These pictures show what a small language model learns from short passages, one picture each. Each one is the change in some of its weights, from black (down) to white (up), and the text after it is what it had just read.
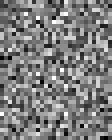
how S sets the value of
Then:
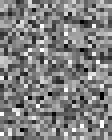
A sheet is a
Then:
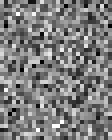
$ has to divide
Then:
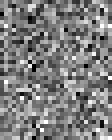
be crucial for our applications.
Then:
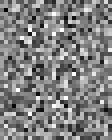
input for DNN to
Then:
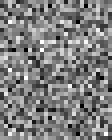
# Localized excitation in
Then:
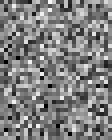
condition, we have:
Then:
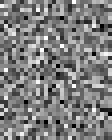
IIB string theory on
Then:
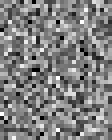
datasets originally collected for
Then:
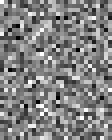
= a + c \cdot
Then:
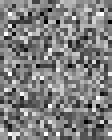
of terminology, the
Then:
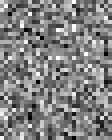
or a pVBS)
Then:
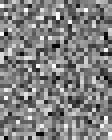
based on the intersections of
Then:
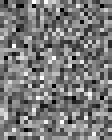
the manifold topology. Fix
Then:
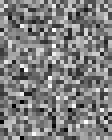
of the domain $D$
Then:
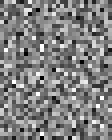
extended short-time objective
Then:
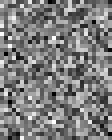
an additional structural requirement,
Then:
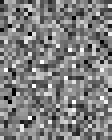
analyzed for a range of the
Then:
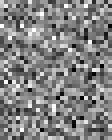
rather than burying them
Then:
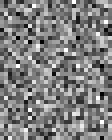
ratios as a function of
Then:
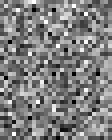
BR}(\tau \ra
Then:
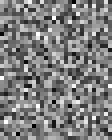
then it is possible for information
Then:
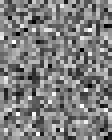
and the template to
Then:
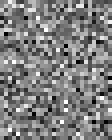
switching step}. This step
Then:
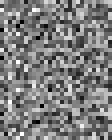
theorem proves the uniqueness of
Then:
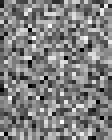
add a lot of optimization
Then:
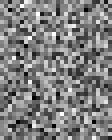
particles for obtaining critical ones
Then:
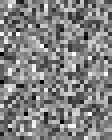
These are systems with strictly
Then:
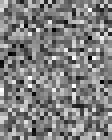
a scalar field in the
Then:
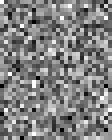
than the distance from one expansion
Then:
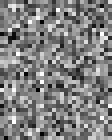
i.e. $\Delta
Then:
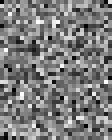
and length $L$, and
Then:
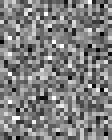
done. Then, the same
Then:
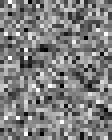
\mbox{moment maps are
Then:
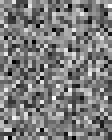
example with a single goal
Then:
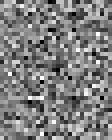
localized states, the effective interaction
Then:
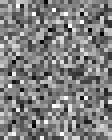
the GW side, it
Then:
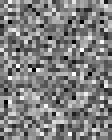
can be obtained by adding a
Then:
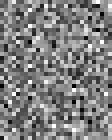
fit to the data according to
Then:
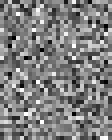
conformal time) to the last
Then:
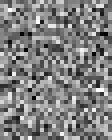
the soft-gap
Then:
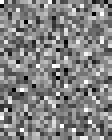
larger $m_u$
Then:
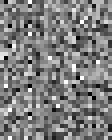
strongest peak at about
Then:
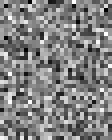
batch of events with the
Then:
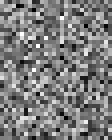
should note that \f
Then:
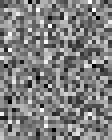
Thus the $L$-function
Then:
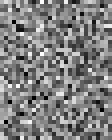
radial distortion shapes
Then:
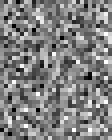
with regards to defining observables
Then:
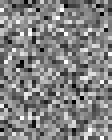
will not in general intersect
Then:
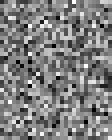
coefficients resulting from the convolution of
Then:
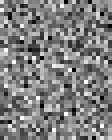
and the tedious amount
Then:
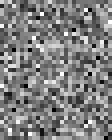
\le \varepsilon n$.}
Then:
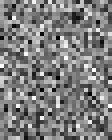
the the \(\nu_\mu
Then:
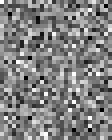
in $G\cap
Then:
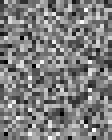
sequences relating local and
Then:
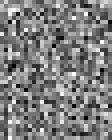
the outskirts
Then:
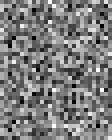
in the framework of the
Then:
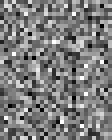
implicitly understood sequence of sets
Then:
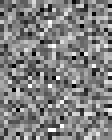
that all zero arrows of
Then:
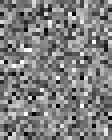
that are not absorbed by
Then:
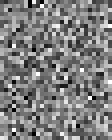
the current MAC randomisation
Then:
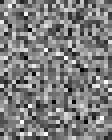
characteristic of $F$ is
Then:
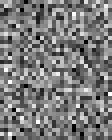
\caption{\small Distribution
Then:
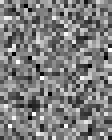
and we need to analyze more
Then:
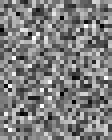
further information to determine the effect
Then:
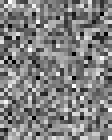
sufficiently small. The constant
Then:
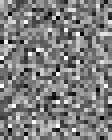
= "arXiv", Eprint
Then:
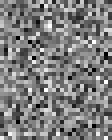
$A$ which is
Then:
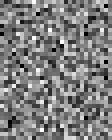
such that for any points
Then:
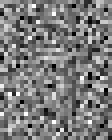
data. On the other
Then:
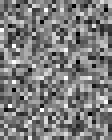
project the data onto a
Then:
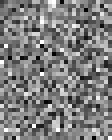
its homotopy category, we like
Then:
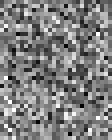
is imaged with the
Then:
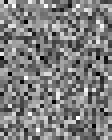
nm}$ junction when a
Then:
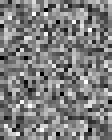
paper. We point out that
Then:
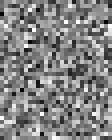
show velocity-space features.
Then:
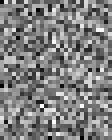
cases discussed in various papers
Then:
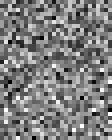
by powers of Yukawa
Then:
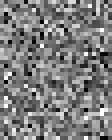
ergodic and
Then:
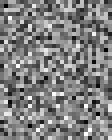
value thus does not depend upon
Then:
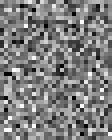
be modified if we assume that
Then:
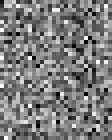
base\right) $
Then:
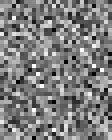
the summand is independent of
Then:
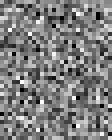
as \begin{eqnarray}
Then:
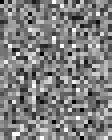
any $\lambda>0$.
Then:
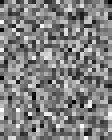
present work is qualitatively
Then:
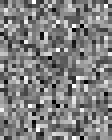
with three vertices $P =
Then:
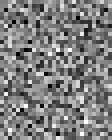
stability of switched systems with
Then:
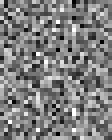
are either left proper or their
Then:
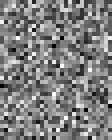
This function will play an important
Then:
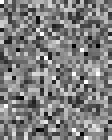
and $\beta_\pm
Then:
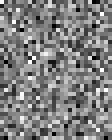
external potential $U$, takes
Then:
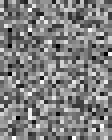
detections at very high or
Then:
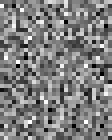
applied.\\ Once this is
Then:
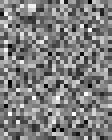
physical and dynamical parameters.
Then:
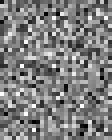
When $\varepsilon$ is an
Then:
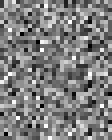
are able to obtain the previous
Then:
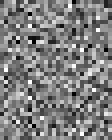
region calculations were performed by
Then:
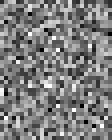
higher order terms are included in
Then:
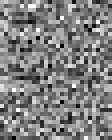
and background fluctuations. It can
